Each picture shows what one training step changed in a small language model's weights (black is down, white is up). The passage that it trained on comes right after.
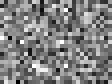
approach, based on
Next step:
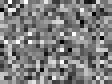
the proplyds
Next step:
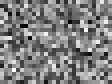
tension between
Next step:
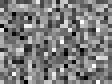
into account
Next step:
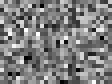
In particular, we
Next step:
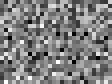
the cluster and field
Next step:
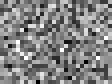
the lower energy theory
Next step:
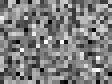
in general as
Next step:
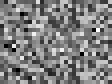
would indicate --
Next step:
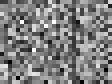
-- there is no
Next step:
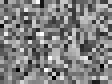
suggested that there
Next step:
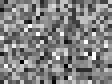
this goal we
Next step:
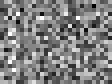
hand for the
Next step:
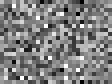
since it combines
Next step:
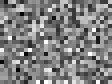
can often be
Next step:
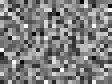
three cuts
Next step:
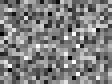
boundary action
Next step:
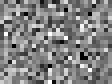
change its
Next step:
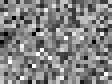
we choose to
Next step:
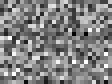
the initial value of
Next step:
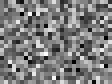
exploit both
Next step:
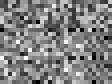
with around half
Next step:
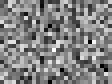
confirm the
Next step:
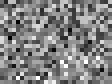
is consistent with
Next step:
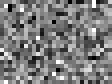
radial distribution and
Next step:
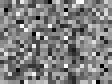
EBL system
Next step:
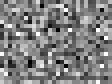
trained on
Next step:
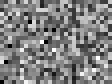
deformed by
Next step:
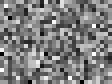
real-time interaction
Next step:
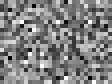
and orientation
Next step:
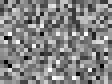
the boundary
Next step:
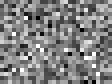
problem. We
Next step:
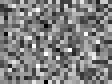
Dec 6 at
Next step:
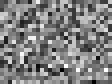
to integrate equation
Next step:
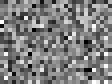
signals and
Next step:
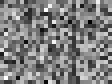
what is a
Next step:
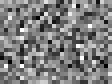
derivative terms is
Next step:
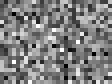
constant current.
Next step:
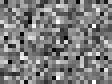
general equation for the
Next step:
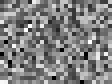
and we compare
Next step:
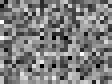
one value below
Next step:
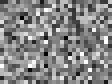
there are two
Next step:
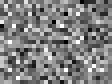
KK} and
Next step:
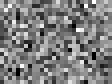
any memory
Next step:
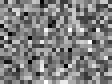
go through various
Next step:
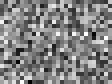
the case of
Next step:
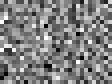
symbol is the
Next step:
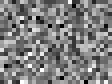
and $\hat
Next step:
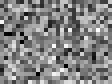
outside the
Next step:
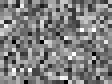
of occupations
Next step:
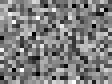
Therefore, how
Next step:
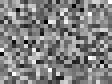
critical behavior
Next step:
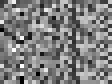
are likely
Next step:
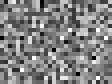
contributions may
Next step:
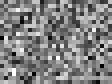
applied into our
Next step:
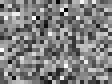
a positive
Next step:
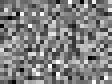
the length were
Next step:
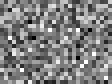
the continuum
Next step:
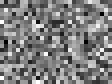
parameter is expected to
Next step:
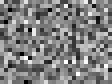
during the first
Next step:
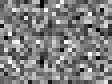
lower bound on
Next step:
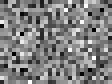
agreement with
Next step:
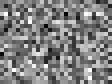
modulus is
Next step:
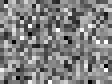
EU and
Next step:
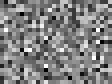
can then be
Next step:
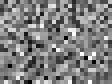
the true and
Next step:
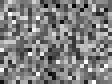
and therefore
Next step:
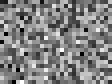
they closely
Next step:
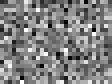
half wave potential
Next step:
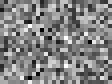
this is the
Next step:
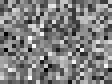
the expectation
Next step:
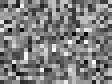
of the red
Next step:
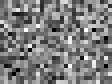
emission from a
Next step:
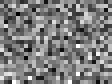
only looking
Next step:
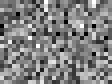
the ideas
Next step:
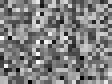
also shown that energy
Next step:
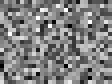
show here the
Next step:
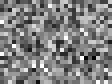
a random sample
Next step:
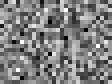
seen as
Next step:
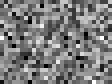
quantum geometry
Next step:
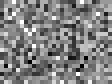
Office and
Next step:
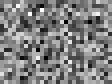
belong to
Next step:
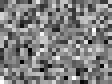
to spin glass
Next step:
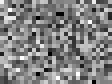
models wherein a
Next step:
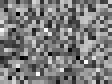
as for a
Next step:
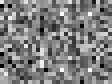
operate on different
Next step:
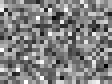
a region of size
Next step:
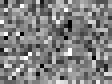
order of a
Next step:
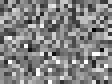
the phonon
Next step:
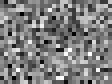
can be also
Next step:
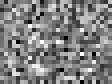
this problem,
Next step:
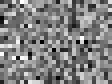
lengths and
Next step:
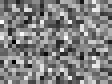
a typically
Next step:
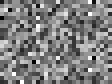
to give a
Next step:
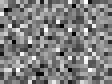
few $\times
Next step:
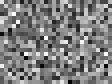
\\ What system
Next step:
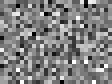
The observation that
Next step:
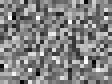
the required
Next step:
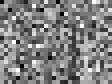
\delta$ |
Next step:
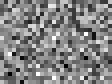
the above do not
